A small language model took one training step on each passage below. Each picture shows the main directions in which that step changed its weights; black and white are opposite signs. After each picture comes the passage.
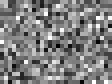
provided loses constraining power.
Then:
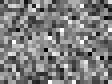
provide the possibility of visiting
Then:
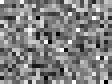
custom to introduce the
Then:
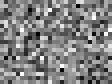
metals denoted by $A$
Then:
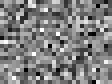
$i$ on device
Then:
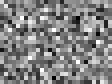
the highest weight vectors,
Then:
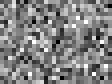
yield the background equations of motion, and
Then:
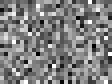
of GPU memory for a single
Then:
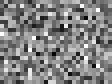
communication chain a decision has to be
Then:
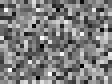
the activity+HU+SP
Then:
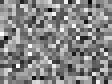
there are three stellar populations of about
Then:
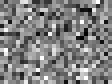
be prompted to use the value
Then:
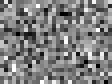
is parallel to the disk axis.
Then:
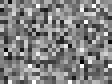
is a sequential product on
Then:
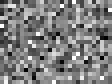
that they have been produced under similar
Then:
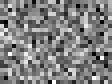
sites. We can take the latter
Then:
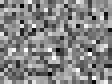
LASER OPERATED
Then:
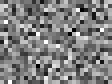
inner disk has an inclination
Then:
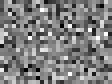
and Decisecond (in
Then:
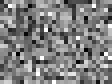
Compared to the electron charge, the
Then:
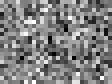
$\sigma(x)$ is
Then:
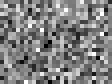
low dimensional materials. We
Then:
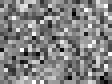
scalar self-energy amplitude $B$
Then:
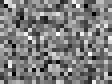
the wavelength scale. Denote by
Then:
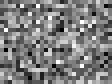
might be used, should such communication
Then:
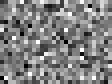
obtained as special cases of this general form
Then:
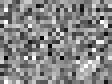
nonmonotonic behaviour in fluctuations
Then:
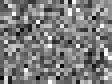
collision runs at RHIC and
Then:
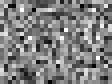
only need to marginalize over
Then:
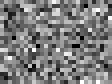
\end{eqnarray} Then,
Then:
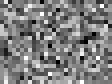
blue dot-dash). The
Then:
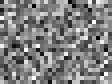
using the control $u$, we
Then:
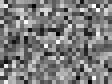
the vertical direction, are plotted
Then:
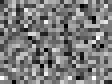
chaotic laser.
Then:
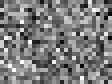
\times w_0$ and
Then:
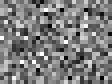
in this regard are: the
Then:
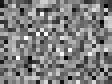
first is devoted to a calculation
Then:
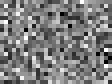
infinitely small, as opposed
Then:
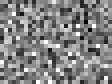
region, a score for the
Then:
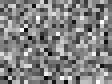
properties. Moreover, with an
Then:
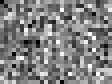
mainly with neutrino mixing,
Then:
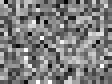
quantum key distribution. \newblock
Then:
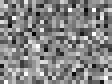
high gauge factors has attracted
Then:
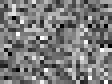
observed in systems exhibiting both types of
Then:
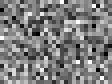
lepton number $L$ of all
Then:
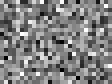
Their effective momentum are described by the
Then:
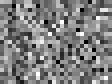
engulfment by the
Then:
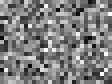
maximum value but change monotonically
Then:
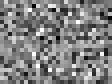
Sch\"afer for making available
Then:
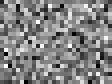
membership) appear as
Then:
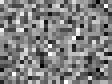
candidate generation and
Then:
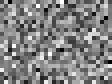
is observed, reflecting the different
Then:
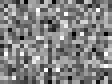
mass, atmospheric
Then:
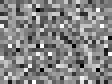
reads \bea G(E)
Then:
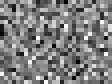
to be an alternative
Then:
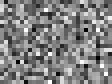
in the SM calculation. The analysis shows
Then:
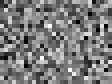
second-order coherence changed from
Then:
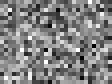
particles, in this momentum interval, was
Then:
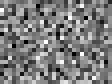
of reduced beam losses because of its
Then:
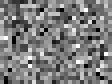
{\evec \xp
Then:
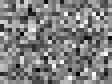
standard model group, yielding heavy gauge
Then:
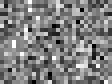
due to imperfect
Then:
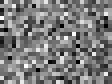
using simple optimization methods such as
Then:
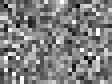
the coupling constant $h$, one may
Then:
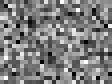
the point of view of the
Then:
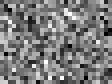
the problem can be solved optimally
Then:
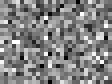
line. ZAHB is
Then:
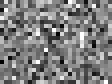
for temperatures below the critical temperature if one
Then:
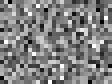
is able to identify the slip plane
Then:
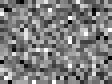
\sl Nucl.~Phys.
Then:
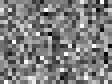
in the SM without resonances, in
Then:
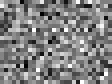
The photon energies ranged from
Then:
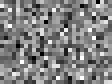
Ti:Sa laser
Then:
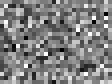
logic gate), but an entire
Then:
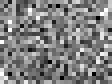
state $\ket{\psi}\neq
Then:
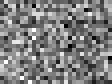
feedback. Several groups have compared
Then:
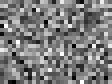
synchronized} if all
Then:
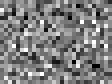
of the scalar sector of cosmological
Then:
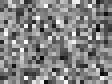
constraint formulated with an
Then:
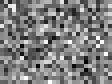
one first fits intensity maps to
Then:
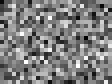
whilst in the variables
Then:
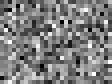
Binz, A.
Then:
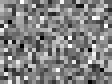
great friend,
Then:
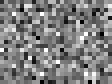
\caption{Temperature dependence of
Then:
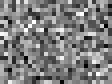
zero-order hold assumption for
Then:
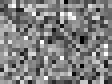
One important identity arises from the
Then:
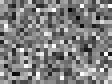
proposing to use a dual band
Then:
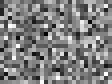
and afterwards, not before it.
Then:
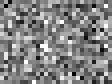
refinement; (red) single
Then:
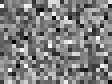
\sum_{m \in
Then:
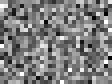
number of coarsened elements
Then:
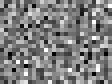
parameter resolution of the CDF tracking
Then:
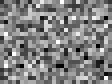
following criteria:
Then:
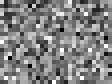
have studied earlier, derived using
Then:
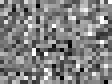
as future refinements of the equations
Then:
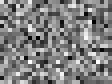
to quantum technologies.
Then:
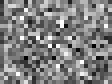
thus trigger star formation there.
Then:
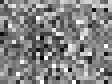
still random lasing and the spatial
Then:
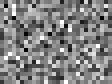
matrices that adapt pretrained
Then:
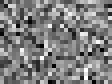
the figure clearly indicates a possible error of
